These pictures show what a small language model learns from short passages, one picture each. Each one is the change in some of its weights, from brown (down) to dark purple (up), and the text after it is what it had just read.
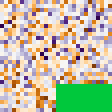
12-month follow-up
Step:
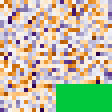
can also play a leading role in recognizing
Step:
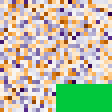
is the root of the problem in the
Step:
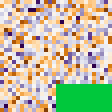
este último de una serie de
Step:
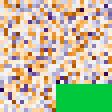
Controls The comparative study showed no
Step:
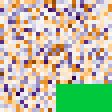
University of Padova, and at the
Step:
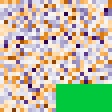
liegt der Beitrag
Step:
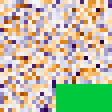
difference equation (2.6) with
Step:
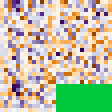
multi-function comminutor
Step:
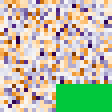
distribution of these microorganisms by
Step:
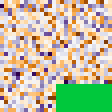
Simulation (MCS). The study shows
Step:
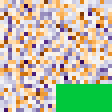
examples of the OFFSET values
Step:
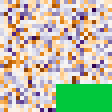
and MEC standardization are proposed.
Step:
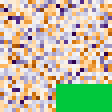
finished with silane coupling
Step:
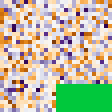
серийных убийств за
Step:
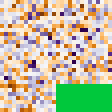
ne bis in idem”. **Revista
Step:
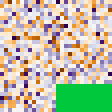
effectively supporting learning (Deneen et
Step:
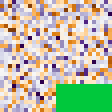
male and female softball players are
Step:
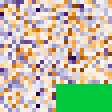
la participation aux jeux concours ou les
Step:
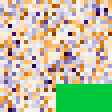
ekonomik stratejileri
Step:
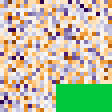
empat kelompok rasio
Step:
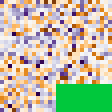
відповідну оцінку. Отримані
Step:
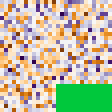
деліктної відповідальності.
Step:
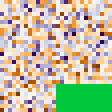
create and distribute them to Google
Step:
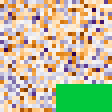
explotación sexual además de una
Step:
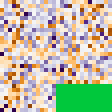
dari *reject/cacat*
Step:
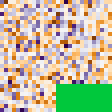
is given to each student. To ensure that
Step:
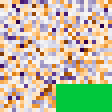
or flat. Propodeal
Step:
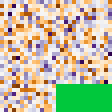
Indian Standard, New
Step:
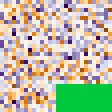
ont une préférence pour la
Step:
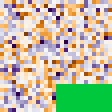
jazosiga hukm
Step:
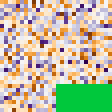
are classified as non-word
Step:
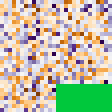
several other types of activities (economic,
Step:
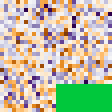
interactions. Conversely, LR
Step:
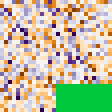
be arranged by the Ministry of
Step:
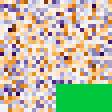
of MTX, as this was the
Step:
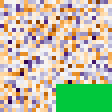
od upogibne trdnosti
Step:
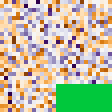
comply with the national standards. Furthermore,
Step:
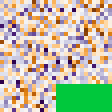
и прозрачности со
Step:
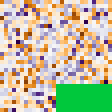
multiplicidad, acontecimiento,
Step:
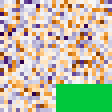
of one week during which the questionnaires were
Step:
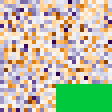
(kapittel 3) og
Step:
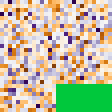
il concetto viene generato.
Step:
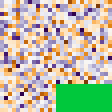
of this highest difference of intensities over the
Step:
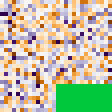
N rows are biased with the same
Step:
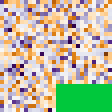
difference in the form and meaning of English,
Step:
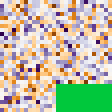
of this sedimentary rock.
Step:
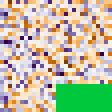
out that olive baboons
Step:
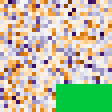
vuelve necesaria reflexionar
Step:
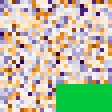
joints from the first joint to the
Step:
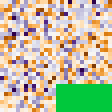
shu mas’uliyatni
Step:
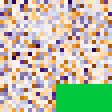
Weitere Informationen zur Nationalen
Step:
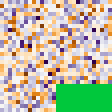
acquire lots of manpower and
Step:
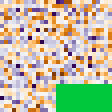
decide not to participate, or if
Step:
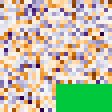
trying to understand and respect other ways of
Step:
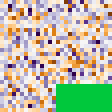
parts (provided that
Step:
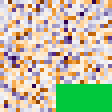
thermoplastic and/or
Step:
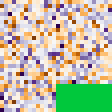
onderverdeeld worden in
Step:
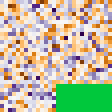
Além disso, uma comunicação eficaz
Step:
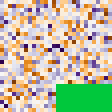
практичної придатності для
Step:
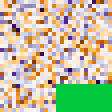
Metod va metodologiya tizim tahlil,
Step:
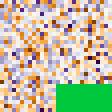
chiqarish va realizatsiya bosqichlarida
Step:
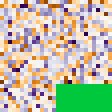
user control behaviour report that the building performance and
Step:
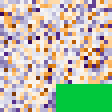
the oral cavity that are able
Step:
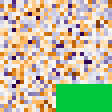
rango. Para comprobar el
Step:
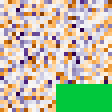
in the field, in the process of
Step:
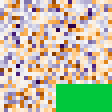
in terms of the following indicators.
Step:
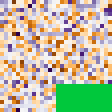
gives scope for multiple perspectives in
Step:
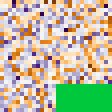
examination of BPT and MPT
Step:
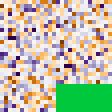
o'qituvchilarning ijodiy
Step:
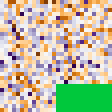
із стратегій спрямована на
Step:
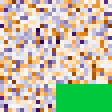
cross-section of the films without
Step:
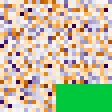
на территории Российской
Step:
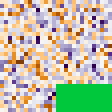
(i.e. MENSIs
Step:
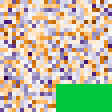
to High Risk L Low Risk
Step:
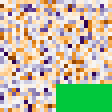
o desenvolvimento das potencialidades dos
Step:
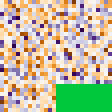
to Treena, like I had had
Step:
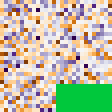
and comparable profitability methods are best
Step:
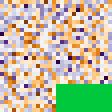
що найбільшій здатності до
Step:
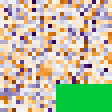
investigate this aspect carefully.
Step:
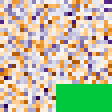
mismatch between scientific capabilities and practical
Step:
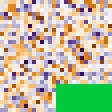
realização de esforços;
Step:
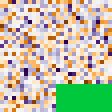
tarpaulin or leaf materials are
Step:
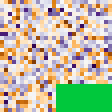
landscape of parallel
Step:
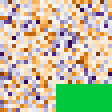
São Paulo: Loyola, 2002.
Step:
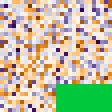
qanday foydalanish haqida aniq va
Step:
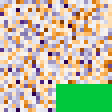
currently the associate editor of *Journal
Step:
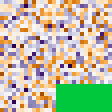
¹Nijnik, M.,
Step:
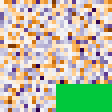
quantity of the exogenous
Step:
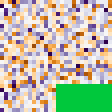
of informed consent Informed consent
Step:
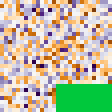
an important difference between their behaviors. The
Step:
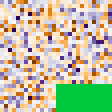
dowodu św.
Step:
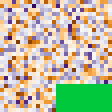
DWT are studied. A procedure is
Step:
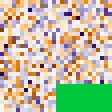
formato de vídeos narrados
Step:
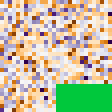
NDVI and NDRE
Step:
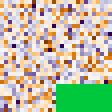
Osiyo, ayniqsa
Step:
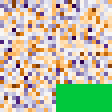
seating [Figure 1]. These implants
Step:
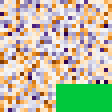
of service, training status regarding Standard
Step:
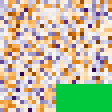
análisis de los casos legales de
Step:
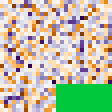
și antihistaminicele de
